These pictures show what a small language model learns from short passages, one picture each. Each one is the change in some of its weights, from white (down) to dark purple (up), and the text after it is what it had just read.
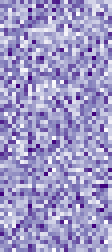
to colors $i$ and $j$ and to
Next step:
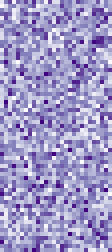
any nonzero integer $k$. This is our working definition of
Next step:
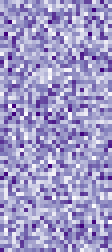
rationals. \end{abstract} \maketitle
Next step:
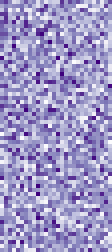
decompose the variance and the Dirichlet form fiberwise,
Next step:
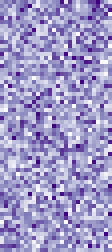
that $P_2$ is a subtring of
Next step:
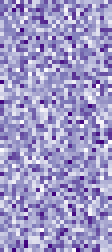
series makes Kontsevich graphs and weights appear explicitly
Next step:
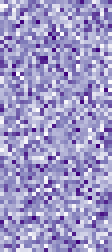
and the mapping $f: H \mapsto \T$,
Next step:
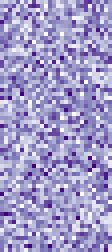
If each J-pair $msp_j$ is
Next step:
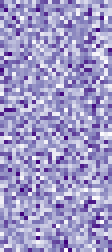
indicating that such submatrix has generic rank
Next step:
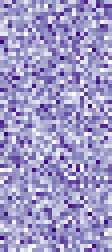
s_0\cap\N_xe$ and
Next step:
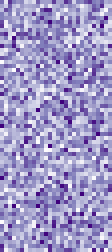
classified. In \cite{dgseparable}
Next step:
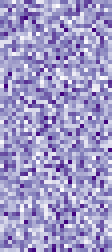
Then $$\tilde G^k = \{ z:
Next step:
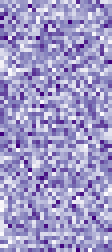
However, from a practical point of view, the regularization parameter
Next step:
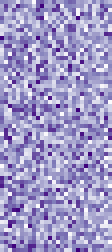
of refinement strategies, permits an efficient evaluation of
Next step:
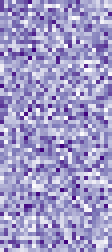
$Y$ has no boundary. For example, if
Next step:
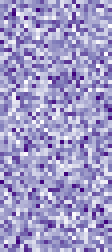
Sciences, Fudan University, Shanghai,
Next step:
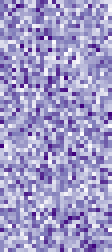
solution of our equation. But this is not the physically
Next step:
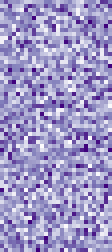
One property of a planar curve whose convex hull covers
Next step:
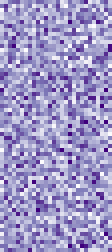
a twist (see \cite{heinloth},
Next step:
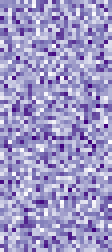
we start with one of the symplectic manifolds with
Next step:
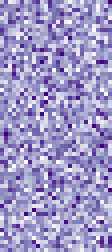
gives an analogue of the relation (6). An analogue of
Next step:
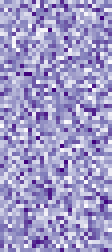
compute them for a set of multi-objective optimization benchmark
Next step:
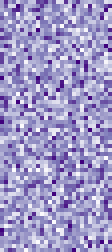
result of this paper verifies this claim. Near the
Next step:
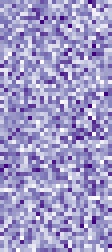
\to \infty$ sufficiently slowly such that
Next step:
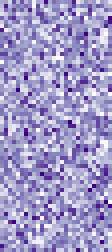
a function of path length is reduced to one degree of
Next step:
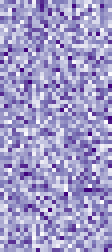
is a uniformly distributed random variable, such that $\mathbb
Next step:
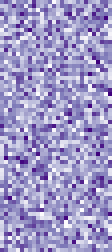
$\mathbb{R}_+$. This implies that
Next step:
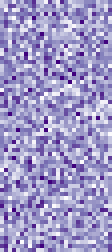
since $g_{ij}$ must satisfy the relation
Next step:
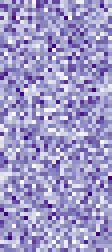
the second element of column zero omitted.
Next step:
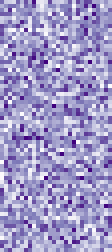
is a limit ordinal. Suppose now that $\gd
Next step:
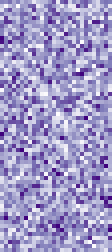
{\footnotesize $\vert\varphi\vert$, $\lambda =
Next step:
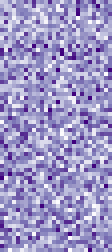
regular graph representing $\psi$). The opposite inequality can be obtained
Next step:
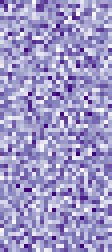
was probably known to some people under no name
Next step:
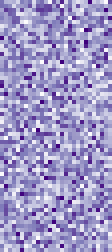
Northcott property making them, in this
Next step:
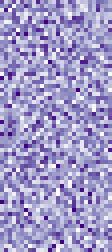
There are papers assuming only $(t,x)$
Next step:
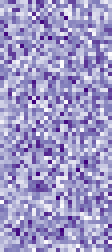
will use $\Ff_{p^n}$ to denote
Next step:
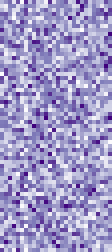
another class of closely related inverse semigroups.
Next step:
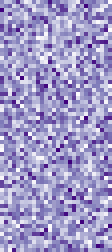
and $s_2\colon U_2\rightarrow
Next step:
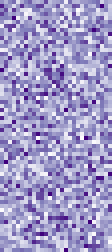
varieties. For varieties that admit ${\rm IH}$-small
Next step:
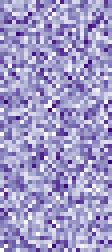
deduce that some disc area has more than $2
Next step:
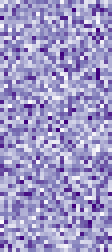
\midrule Tree-width & $tw(\Gamma)$
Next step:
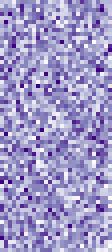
a number of known series and numbers can then be evaluated.
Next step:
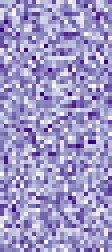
Let $Sh(m',m'')$ be the set
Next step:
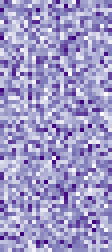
the modified Schr\"odinger map equation obtained by
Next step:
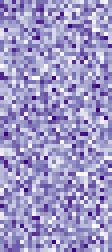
equations, Numer. Math. vol. 110
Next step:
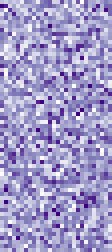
\end{figure} It can be observed from Figure
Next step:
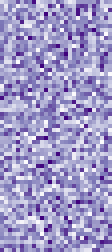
of $E_f/K$, which we note lies
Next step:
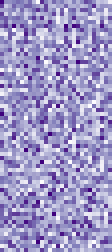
``Specialized fast algorithms for {IQC}
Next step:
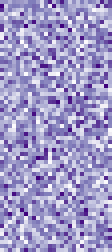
amsthm, amsfonts, color}
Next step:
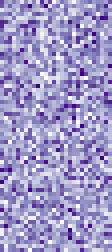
is semianalytic. Then there exists an $N
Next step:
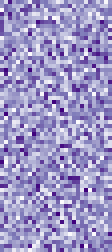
\cdot (\vec R_h \vec
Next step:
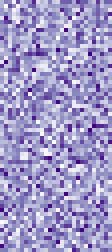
all $\xi \in G_j\setminus
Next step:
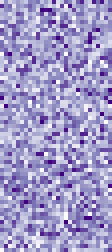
number such that $e^{k} +
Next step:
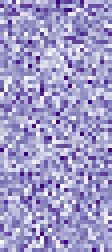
Z(\omega) \big\},$$ where
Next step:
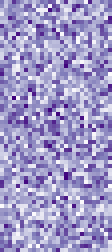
of our analytical results on a particular example. The
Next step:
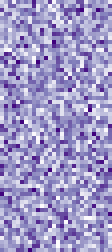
some $r$-partite graph $H$, that
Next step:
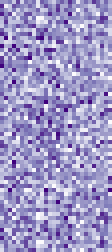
respectively) type if and only if there is a
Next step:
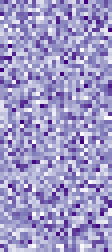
$\alpha_N$ for all $n\ge
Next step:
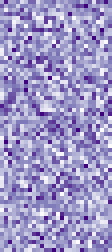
=[\omega^i_j ]$ be the connection
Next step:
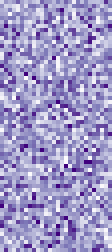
such that $X\subseteq\cup{\frak
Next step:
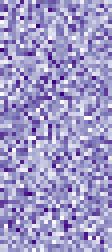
to the paper \cite{MW}. To our best
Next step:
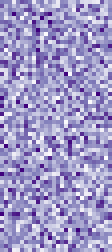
the density decreases, but mass is conserved.}
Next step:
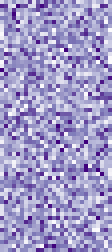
ground state in the fully discrete setting. Our arguments are not
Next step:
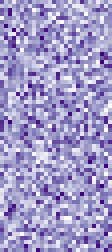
three domains cannot be done via a zero level set approach.
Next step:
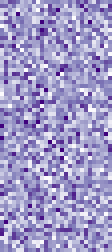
and $\boldsymbol{R_k} \in
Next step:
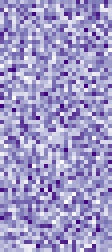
(a) Compute $\epsilon$ mod
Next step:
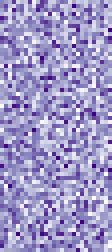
issue, we can think of limit point as a
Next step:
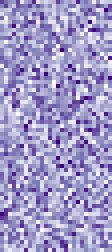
^+ \geq 0$ by slightly modifying the
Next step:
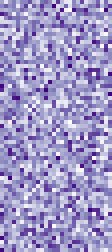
clear that any finite set $S$ of double traces
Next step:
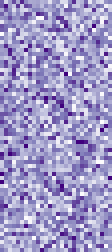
the expansion~\eqref{D-small} can be improved
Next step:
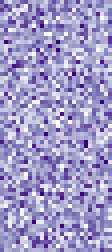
new numerical methods and machine learning approaches have been developed for
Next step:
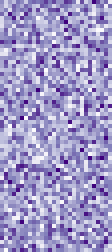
of $\mbox{\Bdd Q}$ and, for every
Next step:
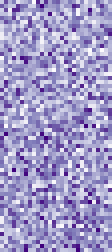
are mutually non-conjugate but which are all cocycle conjugate
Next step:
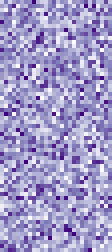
Recall the matrix inner functions $\Psi_{\eta,t}$
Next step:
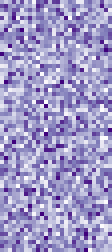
the right model of the autocorrelation. For example,
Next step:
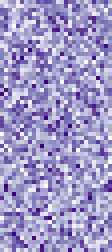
>0$ are smooth functions and $\delta$ a positive
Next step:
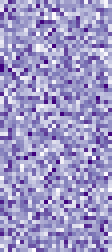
(\ref{2.8}) and for the part
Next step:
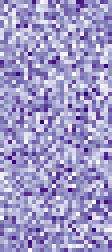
boundary of the intervals of $C_{\vn}$,
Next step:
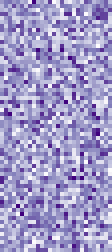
$M$. Let $N_Y$ be the normal
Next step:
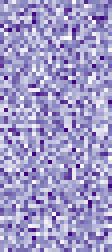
$R\times A$ is given by
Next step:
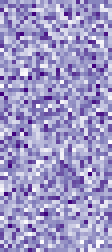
(I). If $j$ is odd, then
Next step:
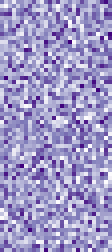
class of the inclusion $h:\{0\} \rightarrow
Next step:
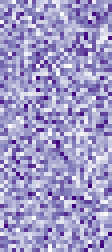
then $F$ is the colimit of the maps
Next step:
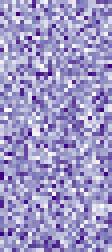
one such metric on $\geo X$. If we denote
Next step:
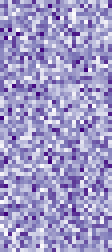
presented in Figure~\ref{om_inf}.
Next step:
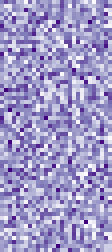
$k$ remains a local minimum, and no new local
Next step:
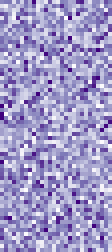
the bimodule $(M, l, r)$ if and
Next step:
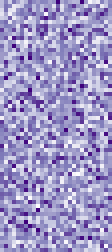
see in Proposition~\ref{prop:geom}, these
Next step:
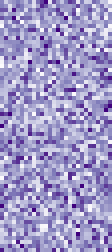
and $N$ of same dimension, if we have a
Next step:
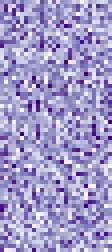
studied by Trindade, Zhu and
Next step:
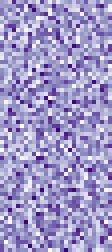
if the collection of all closed and extension-closed
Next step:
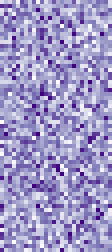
is going on behind the scenes for each
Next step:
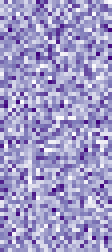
shall restrict the mesh in order to select the
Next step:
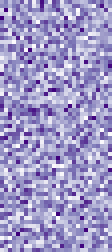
we defined Ricci curvature by passing to the dual complex, with
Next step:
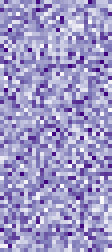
S, \mathbb{R}^D \big)$. Using
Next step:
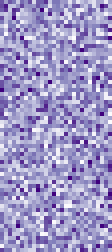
serve as a bridge between computer science and the
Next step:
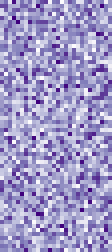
end we use the ring of integers $\OO$ of
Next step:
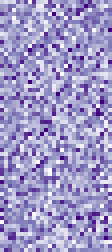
has \begin{equation}\label{zzz}
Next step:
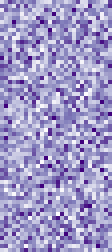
define a twisted tensor product $\circ _{\tau }$ between objects
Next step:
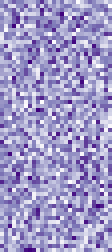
KKT point is not necessarily optimal but the optimal solution
